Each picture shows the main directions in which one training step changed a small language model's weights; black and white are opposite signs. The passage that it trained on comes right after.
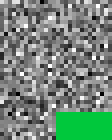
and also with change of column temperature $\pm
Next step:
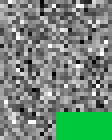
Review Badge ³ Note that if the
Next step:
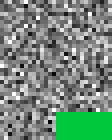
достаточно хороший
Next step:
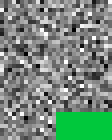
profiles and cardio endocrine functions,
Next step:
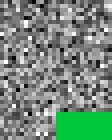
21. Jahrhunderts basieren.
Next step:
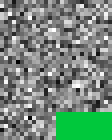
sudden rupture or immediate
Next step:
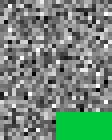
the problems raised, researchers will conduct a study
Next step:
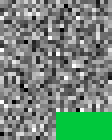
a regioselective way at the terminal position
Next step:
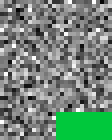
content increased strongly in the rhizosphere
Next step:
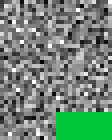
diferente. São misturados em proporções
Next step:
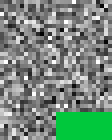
41 publications were saved for further analysis.
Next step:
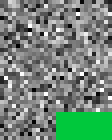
programa; apresentar de que forma alguns
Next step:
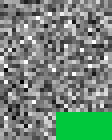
EU-PolarNet Town Hall
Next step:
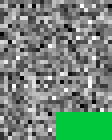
21. My former spouse and I have
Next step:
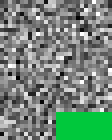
bolalarni saqlash kiradi. Shu
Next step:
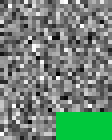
of plasma to the maximum extent. 2.
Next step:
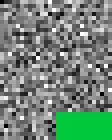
qodir yosh avlodni shakllantirish
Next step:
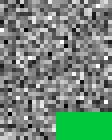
direction parameters, namely the apriori algorithm
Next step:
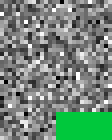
Philippe Lejeune y posteriormente
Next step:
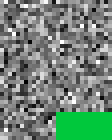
State, and Local government. These three levels
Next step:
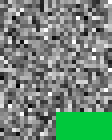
found that interactive exhibition about animal
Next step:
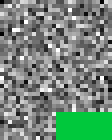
\quad \text{s. t.}
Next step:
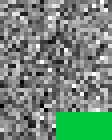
activities for formative feedback. I use
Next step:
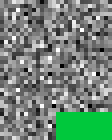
groups by this method, however, we found that the
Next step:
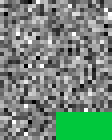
se susciten en el futuro. En
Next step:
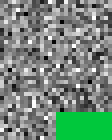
place of $W(x)$ which must be used
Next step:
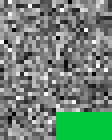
Installation of energy storage and PV
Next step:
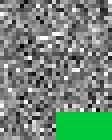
перекладині, вправи з
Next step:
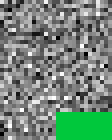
didapatkan dan semakin lebar
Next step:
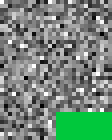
of pupils at literature lessons. // European
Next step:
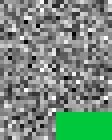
predict fatigue life of automotive components under
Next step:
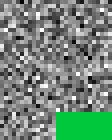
contact angle between the surface and Hg is
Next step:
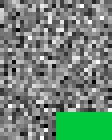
85 16. Jabborova Dilafruz
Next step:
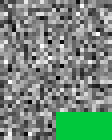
M. O’Sullivan, and
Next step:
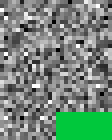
coastal plains, harbouring
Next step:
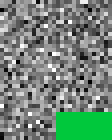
de la médecine traditionnelle
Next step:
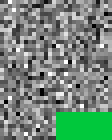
Demak, ta‘lim muassasalari
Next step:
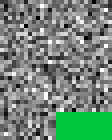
Maringá, Maringá, 2013. -
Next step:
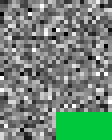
different types of rural livelihoods and
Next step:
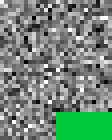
and Practice (e-journal)*.
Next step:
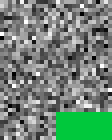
and tape This seminal early work for 17
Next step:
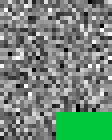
на стилістичні особливості
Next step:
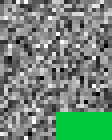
dari sebuah pendidikan dimana
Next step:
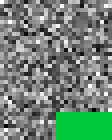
N. O. (2016). Management of competitiveness
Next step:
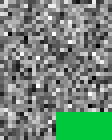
Dysregulated immunological and metabolic
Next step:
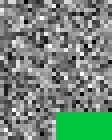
have to confront. Finally, it is
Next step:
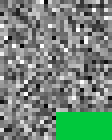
attitudes, subjective norms, and perceived
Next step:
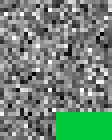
бу кўникмалар уларда
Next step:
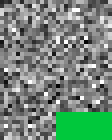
from all renewable energy sources keeps
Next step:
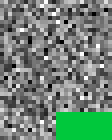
что наблюдение за инновационными
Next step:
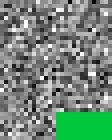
can be used for the subsequent probabilistic
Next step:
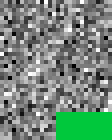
selection process were clearly explained to all participants.
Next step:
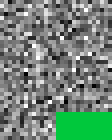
etishga yo‘naltirilgani,
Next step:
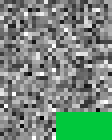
Xondamir merosi Temuriylar
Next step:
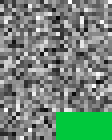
associated with paracetamol poisoning.
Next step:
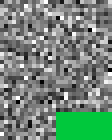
gestão escolar e desempenha um
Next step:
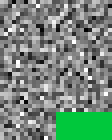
the WP8 front-runner cities
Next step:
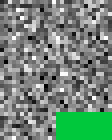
penetration into society. The above statement is
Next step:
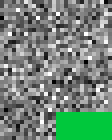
охране здоровья
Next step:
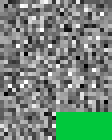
school, he studied in Germany at the Institute
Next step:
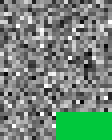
and Tojo, S.: Melody
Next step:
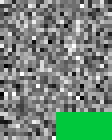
таму на рускай мове
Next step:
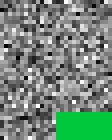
ham issiq suvda ham yaxshi
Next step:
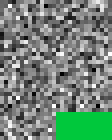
the set of eigenvalues of the
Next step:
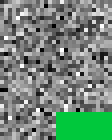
do formador/avaliador externo.
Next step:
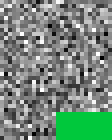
dinner. As fast as the clock
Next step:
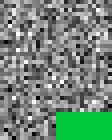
merosini qadrlash va uni
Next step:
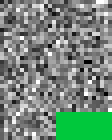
Abstract This work introduces a new framework for the
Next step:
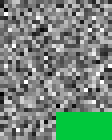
influence. By integrating matrix- and network-based
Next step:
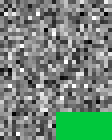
неконтрольованих складних
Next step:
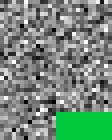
bo'lib, shaxsning psixologik
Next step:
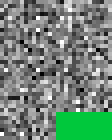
bo'lib xizmat qiladi. Shu
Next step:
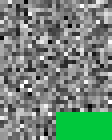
Associate Professor Jalilova S.X.
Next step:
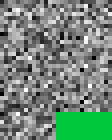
bilan bitta qabila, deb
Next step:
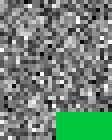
de dados toponímicos colaborativos do
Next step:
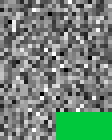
the presence of spin-polarized states in
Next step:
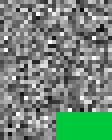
digitales. En efecto, la comprensión
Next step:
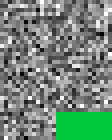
also providing a platform to advance the technology readiness
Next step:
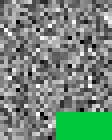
samples with different charge carrier concentrations:
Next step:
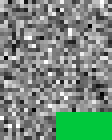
درصد تعداد درصد
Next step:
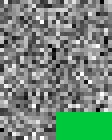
эканини кўрсатади.
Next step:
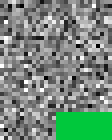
their differences is the unit of information used in both types
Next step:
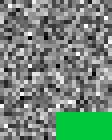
of extracting features from all or most patches before
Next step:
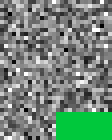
ibn Hanbal aytadi:
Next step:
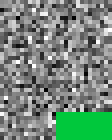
¹Dr. Maryam Bibi,
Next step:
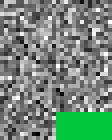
provides benefits for producers to be better known by
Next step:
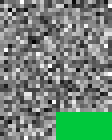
Pathological Physiology, National University of
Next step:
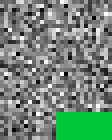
lettres de père, ses baisers
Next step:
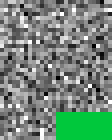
given to the angle of incidence of particles on
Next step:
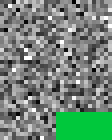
features of sound that interest the composer during the
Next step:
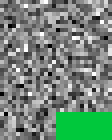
Abstract: Laboratory is responsible for providing
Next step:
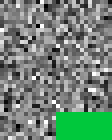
patients who underwent core biopsies.
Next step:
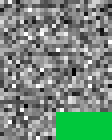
Portfolio Management, Inc. v.
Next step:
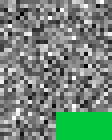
of 83 univariate datasets. To
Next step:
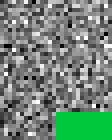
Indians made it possible for their culture to sustain
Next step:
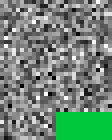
Does the religious group in question provide institutionalized
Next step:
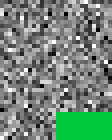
acte de traduction peut être
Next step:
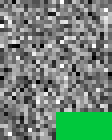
sobre medio ambiente y sostenibilidad:
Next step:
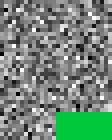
комунікації та зростання вимог
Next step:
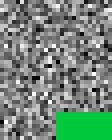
to 2024. Utilizing a systematic review of
